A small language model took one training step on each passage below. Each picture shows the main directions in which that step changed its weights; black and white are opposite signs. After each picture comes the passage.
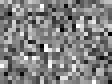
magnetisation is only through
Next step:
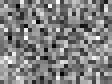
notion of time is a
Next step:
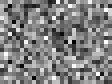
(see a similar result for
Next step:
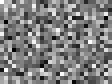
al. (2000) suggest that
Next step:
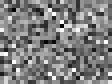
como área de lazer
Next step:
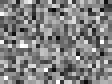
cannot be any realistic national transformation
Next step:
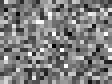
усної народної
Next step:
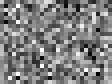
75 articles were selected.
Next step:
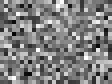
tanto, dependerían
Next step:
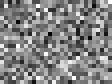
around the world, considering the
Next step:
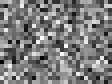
child...all he said
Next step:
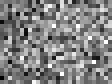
is the doctrine of
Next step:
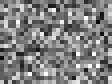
distributions vary significantly from those obtained using
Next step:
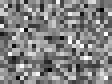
was performed using an automated
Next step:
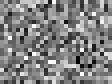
is devoted to the use
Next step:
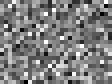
students in higher education programs,
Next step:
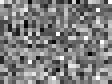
of the high degree nodes with
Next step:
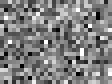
total focal spot must be
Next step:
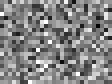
faqat bazis
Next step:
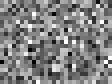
alternatives for weed control due
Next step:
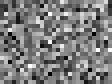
и средств ИКТ;
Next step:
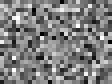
НА РАНИХ
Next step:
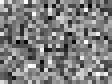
(DFU) is one of
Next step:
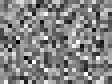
la gestion des ressources
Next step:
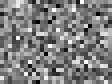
gradually and the random laser
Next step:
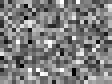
big data cloud
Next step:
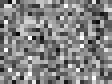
- College of Science,
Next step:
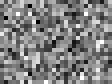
zarur, balki
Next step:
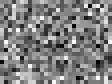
at $\tau = \Psi$
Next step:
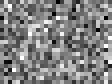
as Operating System. -
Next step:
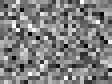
term was first coined by
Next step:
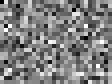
longer duration, compared to those
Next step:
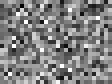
its excited state $\otimes$
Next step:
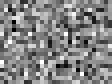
für diesen Artikel
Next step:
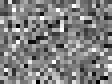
scale. In this paper we have
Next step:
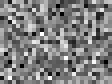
participant's availability and access
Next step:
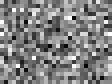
$U$ model. The quantum
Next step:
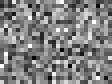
munosabatini hisobga
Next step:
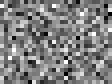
\midrule Training & Aug
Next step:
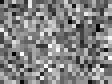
and inside the bubble.
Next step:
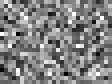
muat dilakukan dengan
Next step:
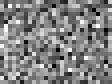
reveal its nature are based on
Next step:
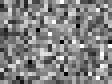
is a new method for energy storage
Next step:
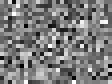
on 4 hooks.
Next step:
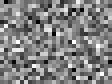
шамадан тыс
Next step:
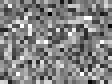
DRLs, with the
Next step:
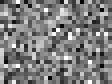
word order. The students learned
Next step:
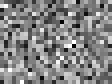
$t\circ i$ is
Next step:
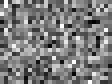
prediction. We consider this to be
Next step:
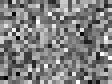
15. Katzenstein
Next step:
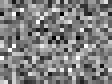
xos xususiyatlari:
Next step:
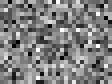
de verser leur sang
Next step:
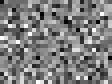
la **Figura 6** que
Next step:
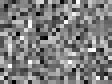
yellow shaded region
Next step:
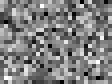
médica completa do
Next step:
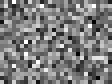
the Gauss hypergeometric function
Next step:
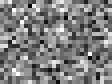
responses provided an external and practical
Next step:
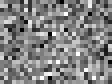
, \end{equation}
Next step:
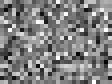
1) снижение
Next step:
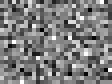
the original intention as possible.
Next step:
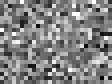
(a) Modified active grid
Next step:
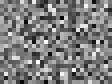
towards the same destination, the
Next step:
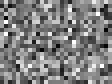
нами наводяться
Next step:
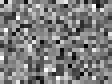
holographic dual of the
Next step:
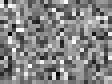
в сущности нет,
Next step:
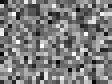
large Civet Cat has
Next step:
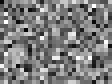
2023). This paper has adapted
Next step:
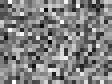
over the peritoneum;
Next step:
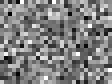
mostly utilized a lot
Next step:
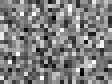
sohasiga qarashli
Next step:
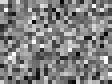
algemene Vergadering
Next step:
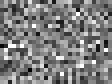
the flux and redshift limits of the
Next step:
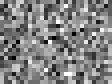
at a rated phase current consumption
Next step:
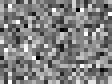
patients, with all patients coping
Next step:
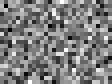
below; one has to make a
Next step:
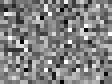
и дополненная
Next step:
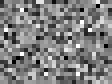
numbers empirical studies remain very
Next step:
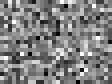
place in reducing of risk factors in
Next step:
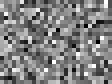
o'rganib chiqqan
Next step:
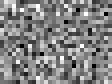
found that all cements exhibited
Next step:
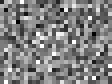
mobility to senior
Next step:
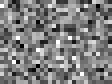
Higher Education Enhancing
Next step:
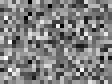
momentum transfer with energy transfer for the
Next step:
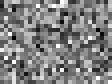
dataset comprises 1168
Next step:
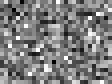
Na sua opinião, o
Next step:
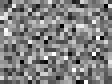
emits pairs of photons in
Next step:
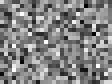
simplify the notation. From
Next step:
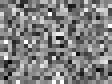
if they met the following criteria during
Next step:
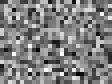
internationale n'était
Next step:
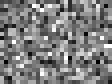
pretrained both generator
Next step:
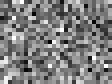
mandatory regulation to all
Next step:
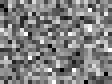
cours de clôture de
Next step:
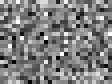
der DGB (nicht
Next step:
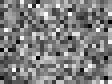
was a child, Lissie
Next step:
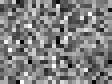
alterar la regulación del
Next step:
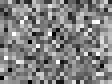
e equipes Para
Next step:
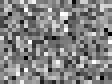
us? And classical mechanics is
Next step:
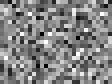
dynamic navigation
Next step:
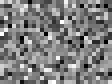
of requirements engineering or at least
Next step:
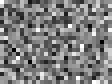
The **issue** related to
